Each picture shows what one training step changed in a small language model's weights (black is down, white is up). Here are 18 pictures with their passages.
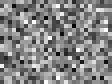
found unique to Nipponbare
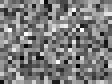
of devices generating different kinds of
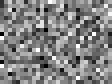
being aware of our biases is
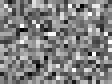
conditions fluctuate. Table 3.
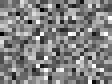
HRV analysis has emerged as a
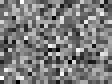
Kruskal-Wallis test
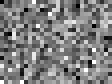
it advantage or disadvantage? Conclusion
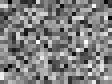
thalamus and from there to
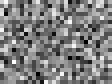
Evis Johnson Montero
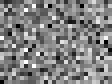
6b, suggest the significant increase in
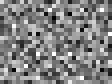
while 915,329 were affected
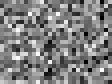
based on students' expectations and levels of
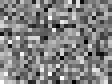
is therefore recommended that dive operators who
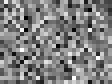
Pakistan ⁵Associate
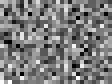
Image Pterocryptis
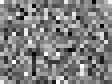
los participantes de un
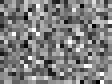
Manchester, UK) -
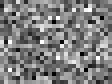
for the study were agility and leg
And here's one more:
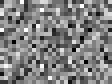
also known as thoughts and
